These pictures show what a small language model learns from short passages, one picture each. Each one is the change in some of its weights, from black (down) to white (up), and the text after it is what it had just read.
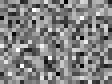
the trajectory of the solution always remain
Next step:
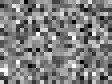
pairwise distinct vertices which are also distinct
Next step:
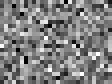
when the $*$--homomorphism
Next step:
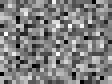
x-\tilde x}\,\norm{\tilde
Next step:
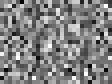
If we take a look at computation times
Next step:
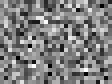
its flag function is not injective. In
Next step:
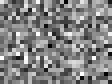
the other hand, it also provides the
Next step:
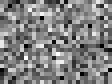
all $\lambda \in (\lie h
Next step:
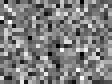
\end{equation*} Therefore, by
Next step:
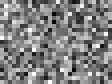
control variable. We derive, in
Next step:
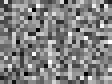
now dealing with a continuous-time
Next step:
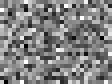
be computed in polynomial time without using the
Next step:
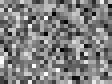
\noindent \textbf{Case 2:}
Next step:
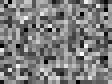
the right-invariant control system
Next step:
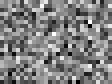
assumed positive definiteness of
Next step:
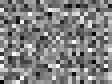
\\ \hline Silver &
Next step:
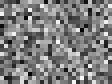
\Label{inverse} If
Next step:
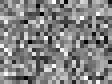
the third authors are partially supported by
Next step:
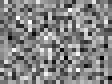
In this note we show that these
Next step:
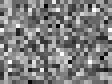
measure valued controls, is governed
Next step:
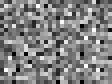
claim. \end{proof}
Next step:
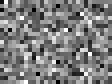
that when $s\ne
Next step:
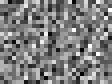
topology as defined in [Je,
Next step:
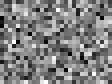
exist. \vskip2mm
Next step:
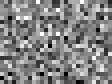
conclude the paper by summarizing the key
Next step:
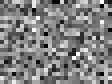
recall some important results for such a
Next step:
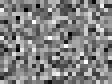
D_1 & \varepsilon \\
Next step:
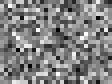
$\Ga_1$ be the connected
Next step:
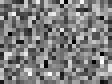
this, it is enough to consider
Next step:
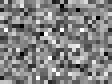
an arbitrary labelling of the points of
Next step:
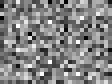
the main result in this section. We
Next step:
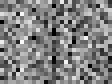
of the support are parallel to it.
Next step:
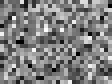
are interested in the necessary conditions of optimality
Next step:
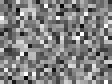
\left[ a_k \cos
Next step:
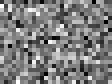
fitting strategies revealed several
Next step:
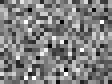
The latter conditions define a linear system with
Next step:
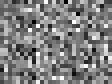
more specialized methods like the Schur complement
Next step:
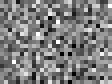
completness of the affine structure})
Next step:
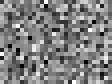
present some numerical benchmark examples from the literature
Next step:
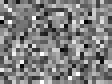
\pf Indeed, by virtue
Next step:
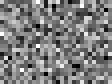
family, this remains true for any finite
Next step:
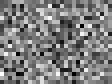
w, \nabla \psi \rangle
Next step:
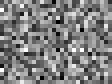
whose intrinsic order is that
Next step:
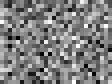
in the work of Sylvester
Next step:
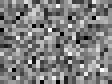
matrix $A$ and vectors
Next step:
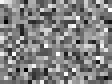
Congruenz nach
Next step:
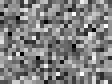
in Pairs", the Mathematical
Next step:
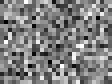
which intersects the section $S$.
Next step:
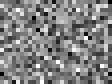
B. Rubin was visiting
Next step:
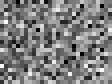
highest root $\tilde{\alpha}
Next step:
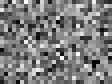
convergence when using the norm of the
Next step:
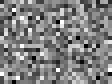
Also note that an isolated vertex
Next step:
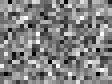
the point $\Pinfm$.
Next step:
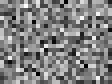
the SVM, such as those
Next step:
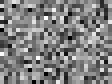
$A$ drops rank on
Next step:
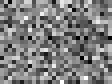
the formal linear combinations of loops appearing on
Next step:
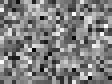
$\mathfrak{N}$ in
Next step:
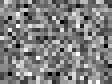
\smallskip In order to find the weights
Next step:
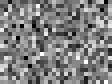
basis for $V_1$. Because
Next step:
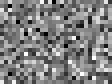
smallest root being the algebraic connectivity of
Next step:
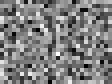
M. Oka; Principal
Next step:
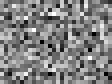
Therefore, the efficiency of the method is
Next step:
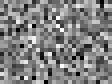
different regions of $M$ using the
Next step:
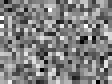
to include some ghost coordinates to
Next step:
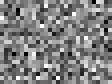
U} \int_G
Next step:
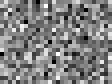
are many useful retrodiction families
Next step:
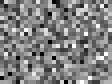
or from $x_1$ or
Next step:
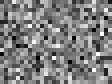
to 1. Consider $X_t
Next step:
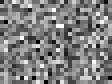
on the compact manifold $M$, hence
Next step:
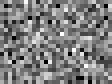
$k$, we should enforce
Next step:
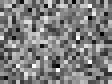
$\overline{U}$, so that we
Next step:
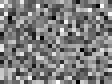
However, if both of them are
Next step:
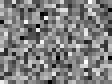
We observe that as $\varepsilon$ decreases
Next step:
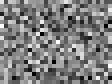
$(i,j)$, means that
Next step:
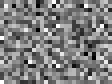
10 points as a subset of 16 points
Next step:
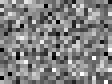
observed from the corresponding contour
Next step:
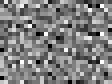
how to determine the degree of polynomial
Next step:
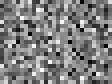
identity, and trace. For all
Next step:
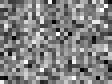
$H$, one has with the notation
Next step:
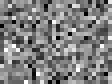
usual metric on $\real^2$.
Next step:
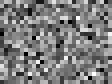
matrices $(N-2) \times
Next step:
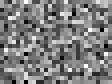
above. \end{theorem}
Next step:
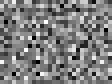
a linear and completely continuous operator and set
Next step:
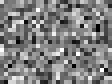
\caption{Base stiffness
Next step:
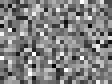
consequently says that $u\in
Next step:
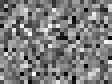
is an isomorphism from the quotient structure
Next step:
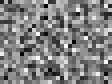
some rules can actually be derived.
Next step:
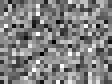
to our specific choice for $O$.
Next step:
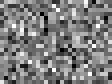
**4. Algorithm.** It is
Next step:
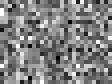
Our pipeline did not find
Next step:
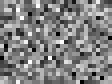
$\tilde\rho$ is also infinite
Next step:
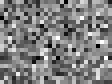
the representation $\pi$ . The
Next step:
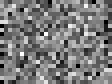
Hochschild cohomology of an algebra
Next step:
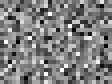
commonly used convergence rates. In
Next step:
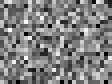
kinematic models or Hamiltonian systems.
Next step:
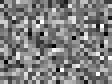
a Lie algebroid structure
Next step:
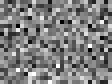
linear equations in non-divergence form
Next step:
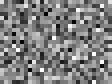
if, given two charts
